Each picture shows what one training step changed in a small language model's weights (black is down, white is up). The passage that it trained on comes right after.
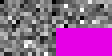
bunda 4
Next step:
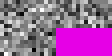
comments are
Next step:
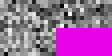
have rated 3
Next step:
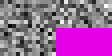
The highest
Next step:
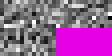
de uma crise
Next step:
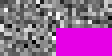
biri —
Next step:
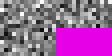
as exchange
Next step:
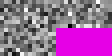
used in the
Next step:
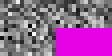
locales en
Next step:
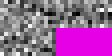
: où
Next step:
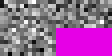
any root.
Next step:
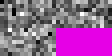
mana shu
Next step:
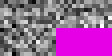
la loi.
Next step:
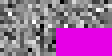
stresses for
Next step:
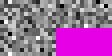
The variation of
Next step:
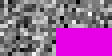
В тесте
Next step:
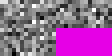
most of the
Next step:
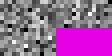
the work was also
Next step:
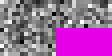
lesiones en
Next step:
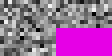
The work of the
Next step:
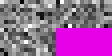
Proof of
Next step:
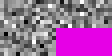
System under the
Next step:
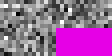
shall be
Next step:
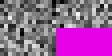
at Da
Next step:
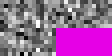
analysis was done
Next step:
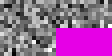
that have been
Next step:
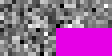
the course
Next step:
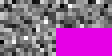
develop the following
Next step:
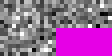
system, 4)
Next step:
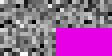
known as
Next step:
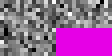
as around
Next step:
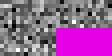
examen de
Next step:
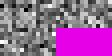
for clustering
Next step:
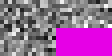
Table 2:
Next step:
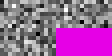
proteção a
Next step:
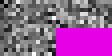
mano, de
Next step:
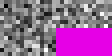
common in all
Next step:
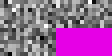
ce type,
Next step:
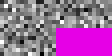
la place
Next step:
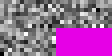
version is
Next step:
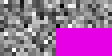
between four
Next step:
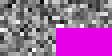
examples of
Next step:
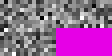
choose the
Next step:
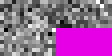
the family
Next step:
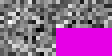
was known to
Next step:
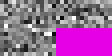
una cultura
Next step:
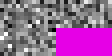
з боку
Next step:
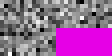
in the working
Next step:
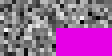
the communication between
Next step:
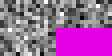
exist is a
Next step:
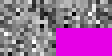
can also be
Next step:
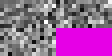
У разі
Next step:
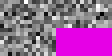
igual a
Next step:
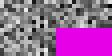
are exported
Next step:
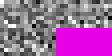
profits with
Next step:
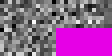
como sua
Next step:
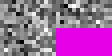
be possible
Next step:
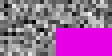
be walled
